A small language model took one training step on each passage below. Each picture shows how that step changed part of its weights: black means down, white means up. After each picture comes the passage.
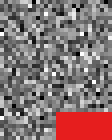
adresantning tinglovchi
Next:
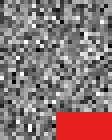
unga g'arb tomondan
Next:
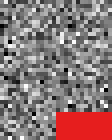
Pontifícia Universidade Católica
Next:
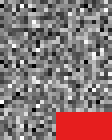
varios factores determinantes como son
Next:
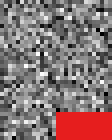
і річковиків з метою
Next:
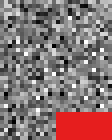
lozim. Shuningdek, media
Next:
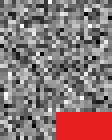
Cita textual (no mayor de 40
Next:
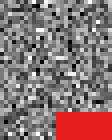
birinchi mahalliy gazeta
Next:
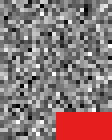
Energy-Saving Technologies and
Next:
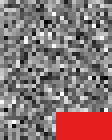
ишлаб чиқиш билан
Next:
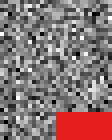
tafakkurning etnik o‘ziga
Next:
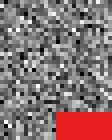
to'g'risida so'z
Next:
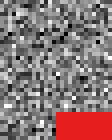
is a case study with a
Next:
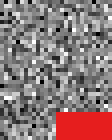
выступает шутивное
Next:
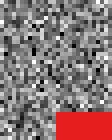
забезпечення (European
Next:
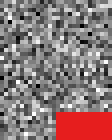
атрибутни танлаш
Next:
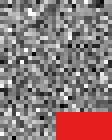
% ni tashkil etdi va
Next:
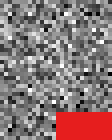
esse seja o primeiro trabalho
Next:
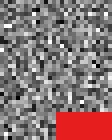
«самоаналіз» визначено
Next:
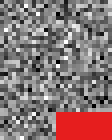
plataformas de ensino. A
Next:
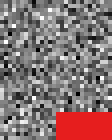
o‘tkazgan “Triller
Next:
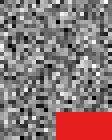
tenga una deriva hacia el
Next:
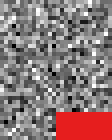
De acuerdo con el análisis
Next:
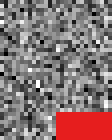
positivement leur motivation. 5
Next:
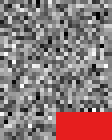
pouco discutida em profundidade.
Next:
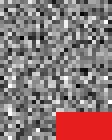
النفوس بخلاف
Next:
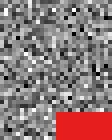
se torna evidente quando
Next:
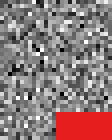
seja, a importância de conhecer
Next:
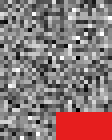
occupants. *Indoor
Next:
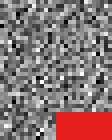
вивчення офіційних
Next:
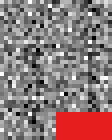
الدول المدروسة
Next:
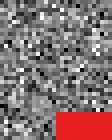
интеграция инновационных
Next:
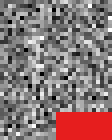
S. GADOUM, M.
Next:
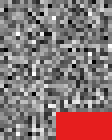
geringem Eigenaufwand mit
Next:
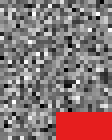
distância é a modalidade de ensino
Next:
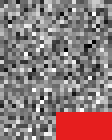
количество видов: внесение
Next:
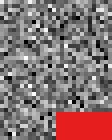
التصور السياسي
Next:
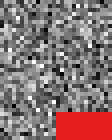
Roskilde Fjord*.
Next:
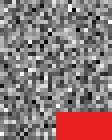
bilan birga, muchal hisobi,
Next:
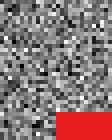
realizada no Centro de Educação
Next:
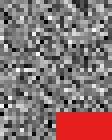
В.В. Фещенко.
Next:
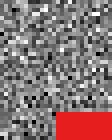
на придружник ИВП и
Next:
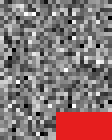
"Humo" va "UzCard"
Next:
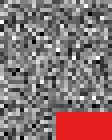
ikkinchi tomondan, matnning
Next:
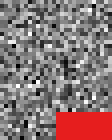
erda asosiy harakat rastr
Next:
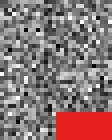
Men qaytib kelaman
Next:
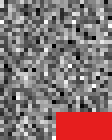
6. O'yindan o'zini
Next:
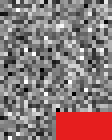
mos ravishdagi viniloksi
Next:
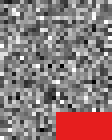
entreprendre de les conserver et de les
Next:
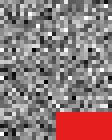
los valores de la diferencia entre las
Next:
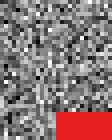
de temperaturas, pH e
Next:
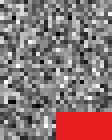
mercado. Assim, a busca
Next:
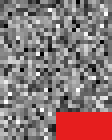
відповідно до закону.
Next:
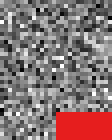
va ildiz hujayralari
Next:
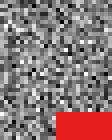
местами уплотненное
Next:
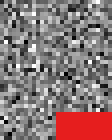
– ассистент кафедры,
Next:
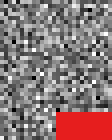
і т.д. У науковій та
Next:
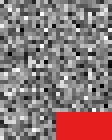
vie. Les dernières
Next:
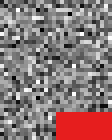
entre a amamentação e padrão de
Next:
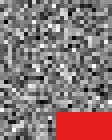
de accountant op sommige
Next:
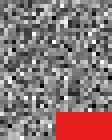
Н.А. Эстетическое
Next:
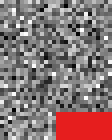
Bahsi geçen raporların
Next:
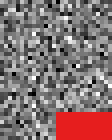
статье представлены вопросы
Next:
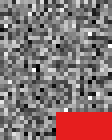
S3 «УРОВЕНЬ»
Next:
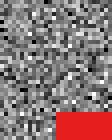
innovative trends of
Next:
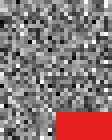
період, враховуючи як
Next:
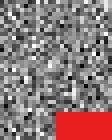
до наукових установ і
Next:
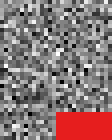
inocente en el paraíso interpretada
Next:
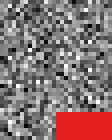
chiqimi to'g'risidagi
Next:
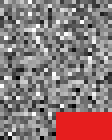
uma **Revista Científica
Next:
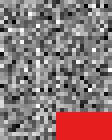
las instituciones y los contextos, la
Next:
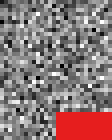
информатизации и моделирования
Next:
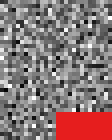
gambling, legal regulation of
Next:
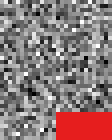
могут быть разными.
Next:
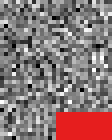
de uma base sólida para inovações
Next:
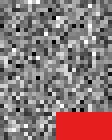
réu, pois a decisão
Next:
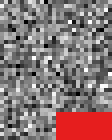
Anta. Esta cesta é bastante
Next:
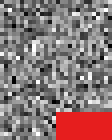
moet bestrijden en alle
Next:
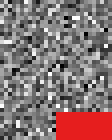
awız, murın, qulaq
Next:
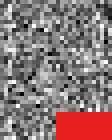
que, durante uma sessão remota,
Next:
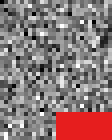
otras, tiene innumerables
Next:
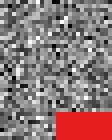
ilegal sin que lo sepamos. En
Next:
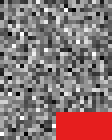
la atención sostenida de los
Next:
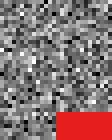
D.N. Latent sil
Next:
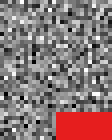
entité, ça ne peut pas
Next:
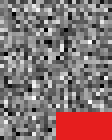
orasida eramizning IV asridan
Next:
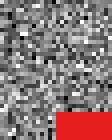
correlaciones para evaluar su relación
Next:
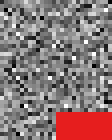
sintetiza os resultados sobre o perfil
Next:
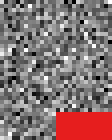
boshqarish" axborot
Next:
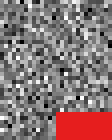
va yaratish jarayonlari
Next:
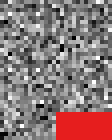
transformierte Messpunkte nach
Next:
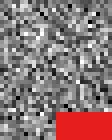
(меванинг қисқариши
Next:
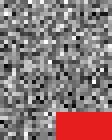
еди. 2022- йилнинг
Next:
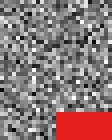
referente insoslayable en el
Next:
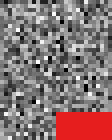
oyoq qoyish burchagini
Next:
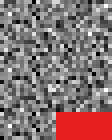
К Е К Е К Е
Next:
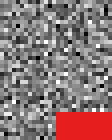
quadra de esportes. Possui
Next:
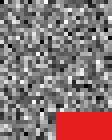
технологияларни қўллаш
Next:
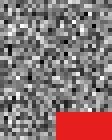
nisbatan tez o‘sib
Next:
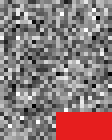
xizmatining huquqiy asoslari
